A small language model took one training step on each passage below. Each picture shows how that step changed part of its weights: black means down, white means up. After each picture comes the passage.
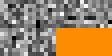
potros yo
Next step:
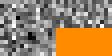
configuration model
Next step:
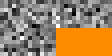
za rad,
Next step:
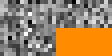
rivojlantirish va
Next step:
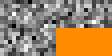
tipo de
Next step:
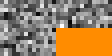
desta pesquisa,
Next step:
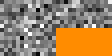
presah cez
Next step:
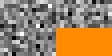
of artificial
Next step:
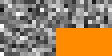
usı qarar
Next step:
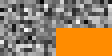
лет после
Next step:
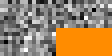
uchun amaliy
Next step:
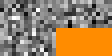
realmente é da
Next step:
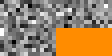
otro relato
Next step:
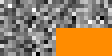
yashash uchun
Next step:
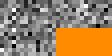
de revisões
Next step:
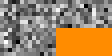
и обеспечении
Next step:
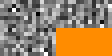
significativas, como
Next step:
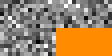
ao ouvir
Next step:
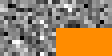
trabalhar com
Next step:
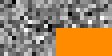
Oui Non
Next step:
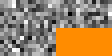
of specially
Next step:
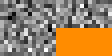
complex the
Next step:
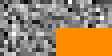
Ziel des
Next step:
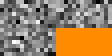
ular ba'zi
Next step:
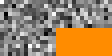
vin The University
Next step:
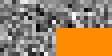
usuário da
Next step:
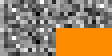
na estratégia
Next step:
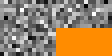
education requires
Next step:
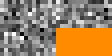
asosga zid
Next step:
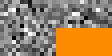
to preserve
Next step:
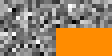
definito la
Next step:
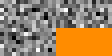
in their school
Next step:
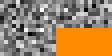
se fundamentam no
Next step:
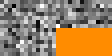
fundamentais de uma
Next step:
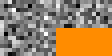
e também um
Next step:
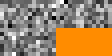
sociales sur le
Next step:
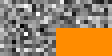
со второй
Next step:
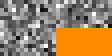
film, de
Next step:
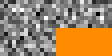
Uri durch das
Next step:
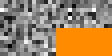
aus: -
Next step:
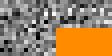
organización. En
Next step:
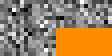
ilmiy asosda
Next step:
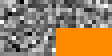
en Educación
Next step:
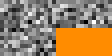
borada bir
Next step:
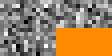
de que todos
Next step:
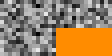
y sus procesos
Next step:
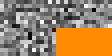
aplicável às
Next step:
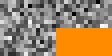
in French
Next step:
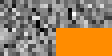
culturais com
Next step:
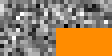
escolas com
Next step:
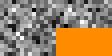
üç ayı
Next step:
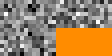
todas neste
